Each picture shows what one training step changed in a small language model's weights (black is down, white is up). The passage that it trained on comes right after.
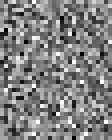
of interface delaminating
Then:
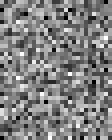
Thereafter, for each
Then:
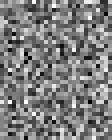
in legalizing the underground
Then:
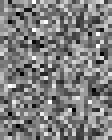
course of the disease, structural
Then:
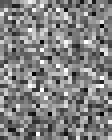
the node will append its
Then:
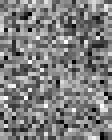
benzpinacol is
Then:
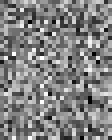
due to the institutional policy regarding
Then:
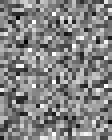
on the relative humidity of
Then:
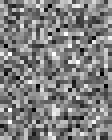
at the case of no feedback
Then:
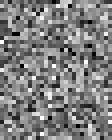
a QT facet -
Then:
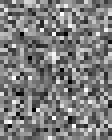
as a preface to such
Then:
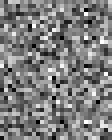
September 2020 Picture
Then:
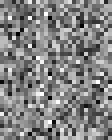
North Central Nigeria. The objectives
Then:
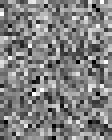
Africa Cricket conference
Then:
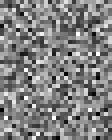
Ethics Board and Research
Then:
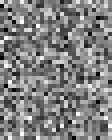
a PPP lesson usually
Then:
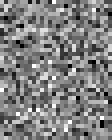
professor-student interaction
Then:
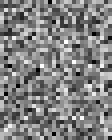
digital technologies serves to develop
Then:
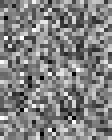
skills such as speaking
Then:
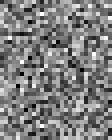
quantities, so a lot of
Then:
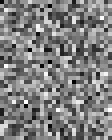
other party is expected to
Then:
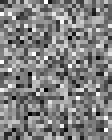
TiC with metal powder,
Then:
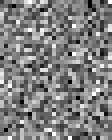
that the essence of electrical
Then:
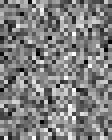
Role 1 Guava leaf
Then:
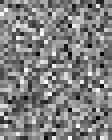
Then the rest of the
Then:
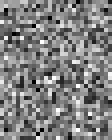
anonymous way. The
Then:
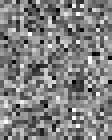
that had only eaten
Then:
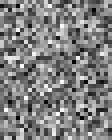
OpenID Connect
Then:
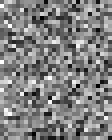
across all three states, with
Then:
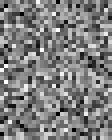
list for Baja
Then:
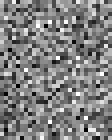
Degree in Social Education
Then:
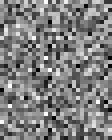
Conclusion: A delayed
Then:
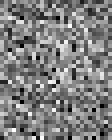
quality rate, and it results
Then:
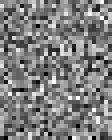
enhance the performance further than the
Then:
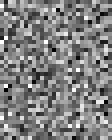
apply to possible reaction outcomes.
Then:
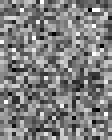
and it was [not
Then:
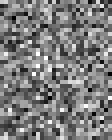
– procure,
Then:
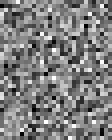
global information space. In this
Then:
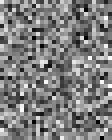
Stock Exchange in
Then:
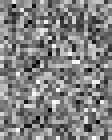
is the socio-economic
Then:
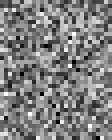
healthcare facilities located in rural areas
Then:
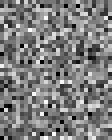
horizon T . Its expected value
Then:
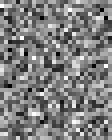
in % of total occupations
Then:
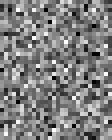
Geographic Variation in
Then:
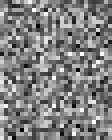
the case of holding time
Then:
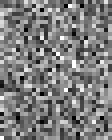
natural metals like gold
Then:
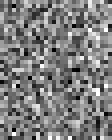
that provide the products or services
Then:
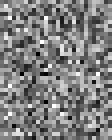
ambient temperature, such as
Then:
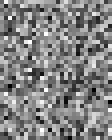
conflict of interest The authors
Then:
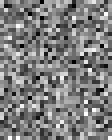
maturity model (Source:
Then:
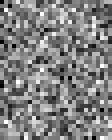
propagation Figure 7 - Schematic
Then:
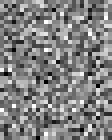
project and suggested several English learning
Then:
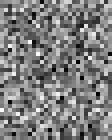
task modifications. In line
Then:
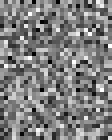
those of Ref.24 is
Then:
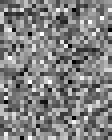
degrade at higher
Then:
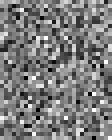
was found between groups. The
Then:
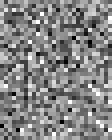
life according to the variables
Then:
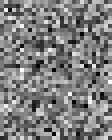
discussions revealed that while many
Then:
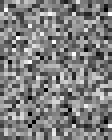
embedding, average curse
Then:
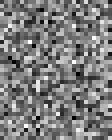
such campaigns but also consider
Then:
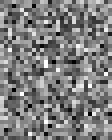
is an important element of family
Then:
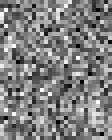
domestic work. She stays
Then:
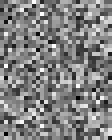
procedure expresses the closeness
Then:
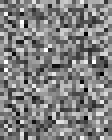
of MLR in the
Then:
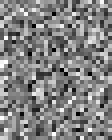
make everyone work. At
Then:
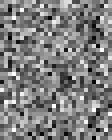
diagram. Table 3.
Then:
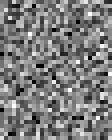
assurance includes officers able
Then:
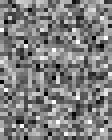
emphasising the destructive
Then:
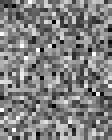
reported as overused.
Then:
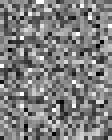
in the American higher education
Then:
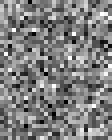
(Goldman et
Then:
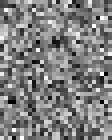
no background traffic is present.
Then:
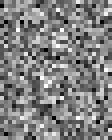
option RQ1: What
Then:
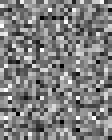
each of the agar plate
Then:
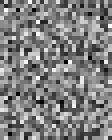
in humanities),²
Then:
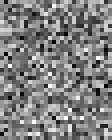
to achieve the target levels of
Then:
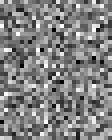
people of North-East
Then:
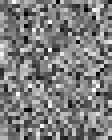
films. Rigid
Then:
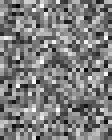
the 2018 Statistics South
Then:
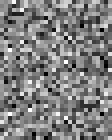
for students, aiming to
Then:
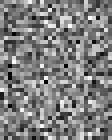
a general pool of data that
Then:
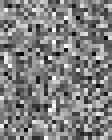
The train went over
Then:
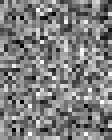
activity, physical condition, cost
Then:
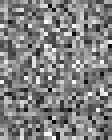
together and from 'inter group
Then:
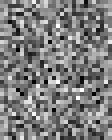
of skin are seen in different
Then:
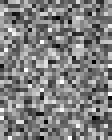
well until colour of the solution
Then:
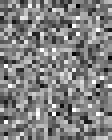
multiple-ROI concept can
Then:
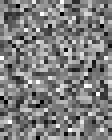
dimples under severe working
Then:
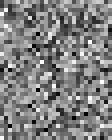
happens in complex tasks.
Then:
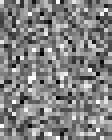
sp. (open
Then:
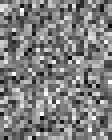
is(20%) which is
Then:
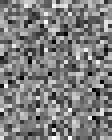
to implement the things my
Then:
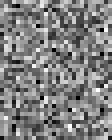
the administration of both the Union
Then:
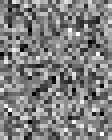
civilizations." All cultures
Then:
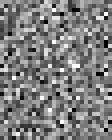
if unknown g) Time interval
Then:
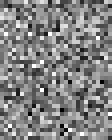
Before the deposition,
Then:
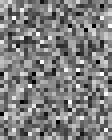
obtained without strain gradient considered.
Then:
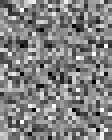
than other object detection. In
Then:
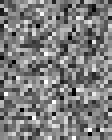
scenario 2) that a decrease
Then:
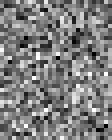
carbohydrate metabolism
